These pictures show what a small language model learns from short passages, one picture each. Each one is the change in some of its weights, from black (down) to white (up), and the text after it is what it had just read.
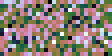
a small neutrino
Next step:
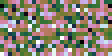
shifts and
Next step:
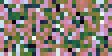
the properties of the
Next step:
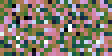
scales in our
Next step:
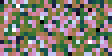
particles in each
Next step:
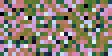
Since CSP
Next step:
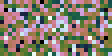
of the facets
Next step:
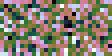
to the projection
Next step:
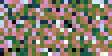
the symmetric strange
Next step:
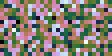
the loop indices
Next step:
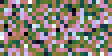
channel. The EA
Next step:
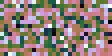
see discussion at the
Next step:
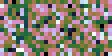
entre os
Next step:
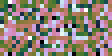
approach consists of
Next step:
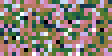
the absolute parameters
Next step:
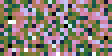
smaller than the
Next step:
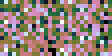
dressing of the
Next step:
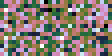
best time is
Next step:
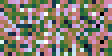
will consider the more general
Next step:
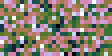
game update
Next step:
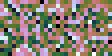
Subject 3 &
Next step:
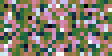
10, separated
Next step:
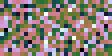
is further split into
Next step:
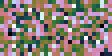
propagation across
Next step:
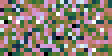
polarization as
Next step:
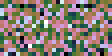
coordinates as
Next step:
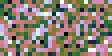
aware that:
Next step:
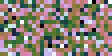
mechanism of
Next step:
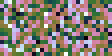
between $\rhoh$
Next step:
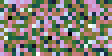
where the kernel
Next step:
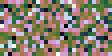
down to the
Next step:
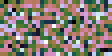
our new quarks
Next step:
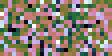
represent groups of
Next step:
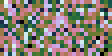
of renewable energy
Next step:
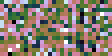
the two effects can in
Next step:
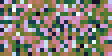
maximal tree,
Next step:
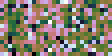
default, this
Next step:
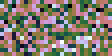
respectively, included to
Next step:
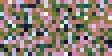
results based on simulation
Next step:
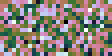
The reliability and
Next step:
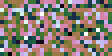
in terms of 4D
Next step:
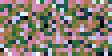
Luo et
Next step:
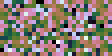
connected to the
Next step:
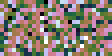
the system turns
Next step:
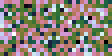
aug, year =
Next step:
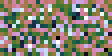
support learning
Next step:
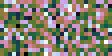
depend on the dimensionality
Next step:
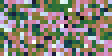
and detailed
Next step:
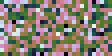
the three individual
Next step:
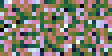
diagonalized (see
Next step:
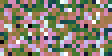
(left panel),
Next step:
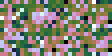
diquark masses
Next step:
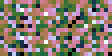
provide such a
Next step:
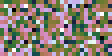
electron spins and
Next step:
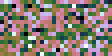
one has to consider the
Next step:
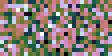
physical Hilbert
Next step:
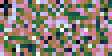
of the heat
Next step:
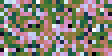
loop, respectively.
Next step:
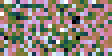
no competing
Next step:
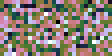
is to characterize the
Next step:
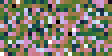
planned to use
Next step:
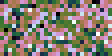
spectrum. An
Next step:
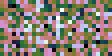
modes 1 and 2
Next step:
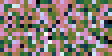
Details about the
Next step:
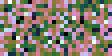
\etal, this
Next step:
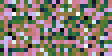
a given probability. The
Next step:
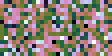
maximum attack
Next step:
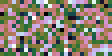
in latitude.
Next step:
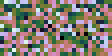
motivated by the
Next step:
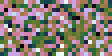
to sketch
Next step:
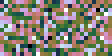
of the matrix elements
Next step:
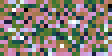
be a smooth
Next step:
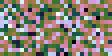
ATAS of
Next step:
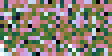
observed 24 and
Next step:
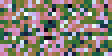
buffer is
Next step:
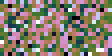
a normal that near the
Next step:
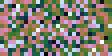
we did not
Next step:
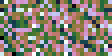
equation which are functions of
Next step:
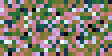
\beta N q
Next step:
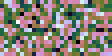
and relying on
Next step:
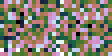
carried by
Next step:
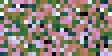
definition of
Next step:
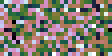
the number of dimensions
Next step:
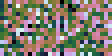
control. From our
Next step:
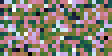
in the minimal
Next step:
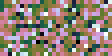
have studied four different
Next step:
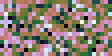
high perceptual
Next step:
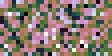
using hosted
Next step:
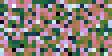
the decoding
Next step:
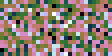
field and the resulting
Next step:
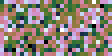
not process the poke
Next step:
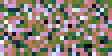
for the Single
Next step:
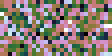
work very well for
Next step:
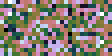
data. Other
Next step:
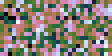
The curve in this
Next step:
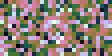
a lattice of
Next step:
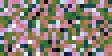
the Lorentz
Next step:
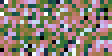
increase of the temperature
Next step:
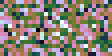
of Computer
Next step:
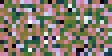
calculations are presented
